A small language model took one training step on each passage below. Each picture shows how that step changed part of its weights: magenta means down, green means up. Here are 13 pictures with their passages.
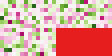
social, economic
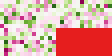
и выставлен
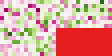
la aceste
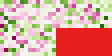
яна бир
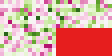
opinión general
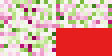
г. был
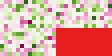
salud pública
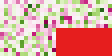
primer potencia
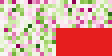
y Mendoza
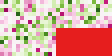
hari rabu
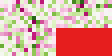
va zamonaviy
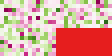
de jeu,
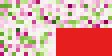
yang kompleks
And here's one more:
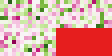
bilan o'z
